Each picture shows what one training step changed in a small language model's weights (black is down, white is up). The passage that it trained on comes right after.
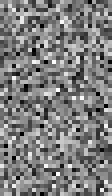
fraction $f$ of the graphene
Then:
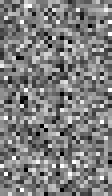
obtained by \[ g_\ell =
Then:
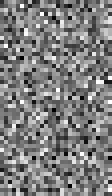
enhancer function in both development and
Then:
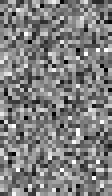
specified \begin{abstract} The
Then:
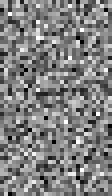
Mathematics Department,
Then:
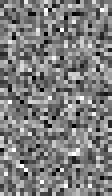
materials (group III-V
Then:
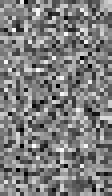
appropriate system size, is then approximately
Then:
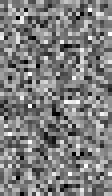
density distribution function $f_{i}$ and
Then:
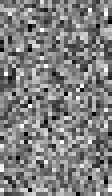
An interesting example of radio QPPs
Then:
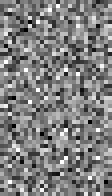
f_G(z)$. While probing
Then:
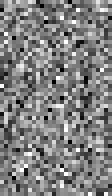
spectra of alkali trimers
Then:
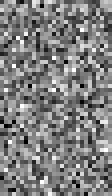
create a decomposition diagram for a
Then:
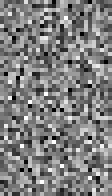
could proceed among $10^{16}$
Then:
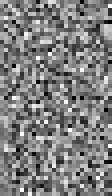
publication \cite{Future}.
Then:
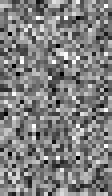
inherent nondiagonalizability of
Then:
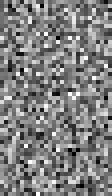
(red). Spectra were
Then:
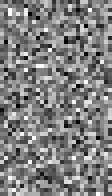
Materiales de Madrid,
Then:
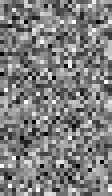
key factor for smart city-based
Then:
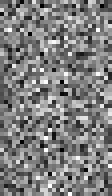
these massive stars at low metallicity is
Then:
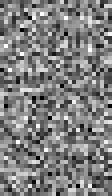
code (SecCode), residue
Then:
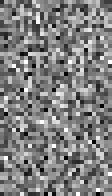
decay to $D K$ and
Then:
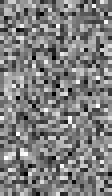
approximately one fault length measured from the
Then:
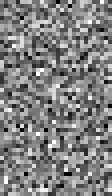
dielectric DBR starts with
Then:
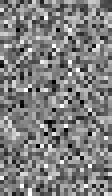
each structure. For calculating the difference
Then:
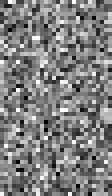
since we want to have a complete definition
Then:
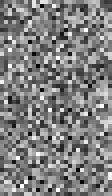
of the production of a charged Higgs boson,
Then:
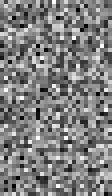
in the most left pole in
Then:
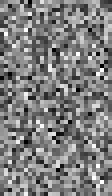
energy transfer by pressure waves, neutrino
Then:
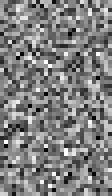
Ranges Processed}
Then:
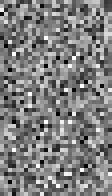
this extended thesis is as follows:
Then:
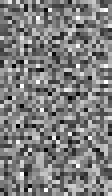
mixture. Then we study the kinetics
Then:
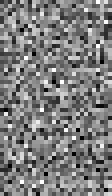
discs are quite similar, consistent with
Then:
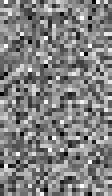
Collaboration. JM provided interpretation
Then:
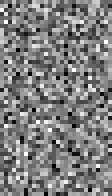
the Galactic foreground. Five
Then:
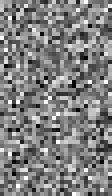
the displacement of the A-site
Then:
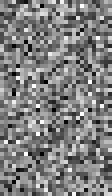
work may propose appropriate support to
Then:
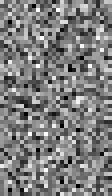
tokens [START] and
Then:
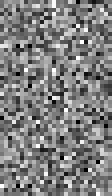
$10\times S$ Monte
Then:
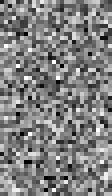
in the band structure. For example, the
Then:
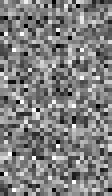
two consecutive crests).
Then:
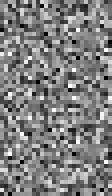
and width of output feature maps,
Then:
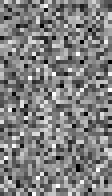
| Square Dots | 206
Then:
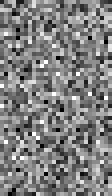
equivalent to that obtained in standard DP.
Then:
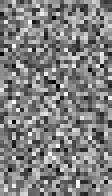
time frame because of the wider orbit
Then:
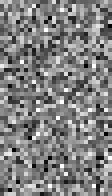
metal hybrid structures, interference contributions
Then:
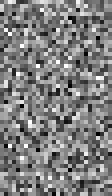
then the unstable TS, while
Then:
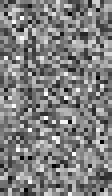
efficiency of the funnel effect along each
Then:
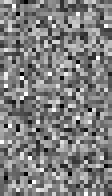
$\rho$ are permutations,
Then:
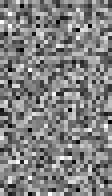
Fields,'' Astrophys.
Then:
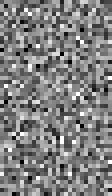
One could hypothesize that
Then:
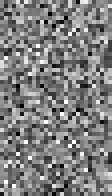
\gamma A'$ with $A'
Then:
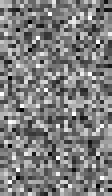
(right): mass anisotropy
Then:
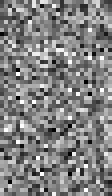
of $\sim 10$ estimated from the
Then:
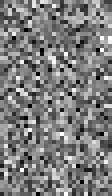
of $F_{\rm lost}$ and
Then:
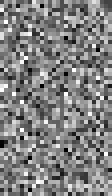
the central position facing the
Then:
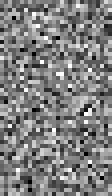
manifest in S-theory.
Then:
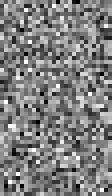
supposed to be dominant and the leading
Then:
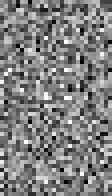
Hypothesis* One galaxy or
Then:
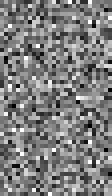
This confirms that these objects should be
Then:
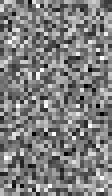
detuning from the acoustic
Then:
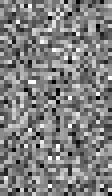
must stop at red lights even when
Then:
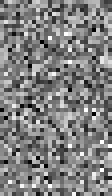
$\eta$ is the conversion efficiency of
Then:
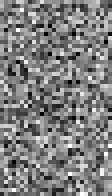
Finally, the absorption coefficients are obtained by
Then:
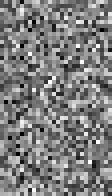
ratios. Compared to
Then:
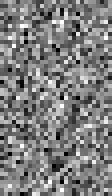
development lifecycles do
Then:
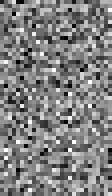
introduced by the retrieval model. To
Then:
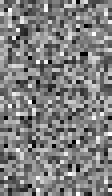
Sanders, R.~H.
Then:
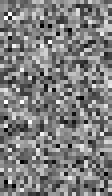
color exchanges in the
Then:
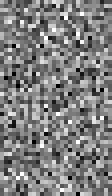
unveil the presence of ambient
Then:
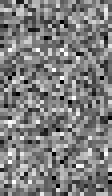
observed around 45 pN is the result
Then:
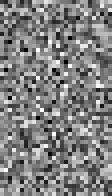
that the measurement is asymptotically near
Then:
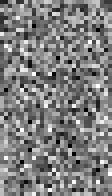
mode from fluid turbulence is
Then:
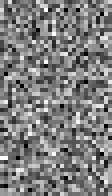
Top view photograph of measurement area.
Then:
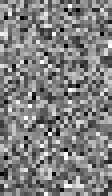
& \model & \xmark & -
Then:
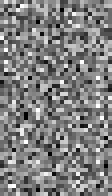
the first two terms in the right-hand
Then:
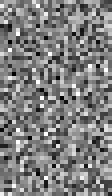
false positives.
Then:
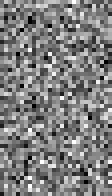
passband and stopband.
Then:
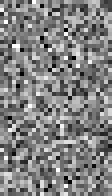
the sonic point. This is in
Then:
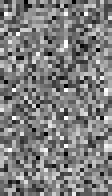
associated with Elliott's
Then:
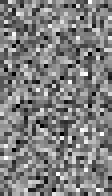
than those on small scales. But the
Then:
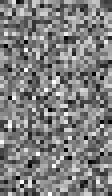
used to measure the momentum of the charged particles
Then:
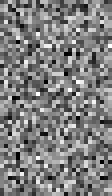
and $S({\bf q})$ with electron
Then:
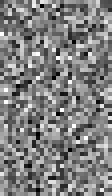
of bulk bands. They have a
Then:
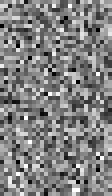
$E_6$ are given by
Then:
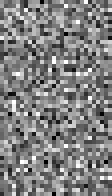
well-pronounced peaks with
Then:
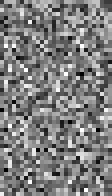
density can be accounted for just by
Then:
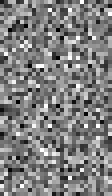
using Markov chain Monte
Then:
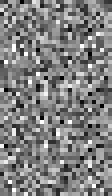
some but not necessarily all the features of
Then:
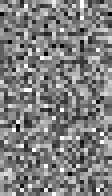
practices and quantitative measurements on the
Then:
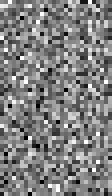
the digital filtering and
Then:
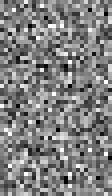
in design and DPs,
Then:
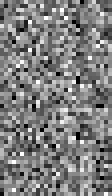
fluctuation in $|x|\le1$
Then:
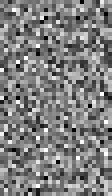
Value: State University of
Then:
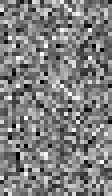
both gravitational waves and electromagnetic
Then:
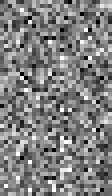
between the two populations leads to
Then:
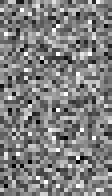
form. In a classical theory of thermal equilibrium
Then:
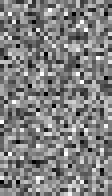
Bombay, Mumbai
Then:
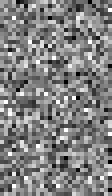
retarded 3-point functions:
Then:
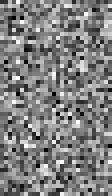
previous section, we have shown both
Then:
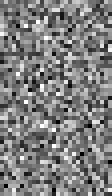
slanted arrows follow the
